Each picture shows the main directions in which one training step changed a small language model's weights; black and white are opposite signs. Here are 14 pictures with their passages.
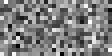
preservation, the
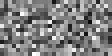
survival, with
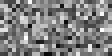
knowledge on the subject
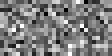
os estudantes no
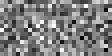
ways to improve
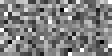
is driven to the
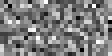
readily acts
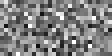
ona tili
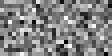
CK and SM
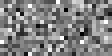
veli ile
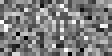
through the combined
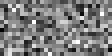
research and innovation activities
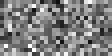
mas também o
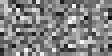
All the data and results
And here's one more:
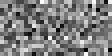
tank support and
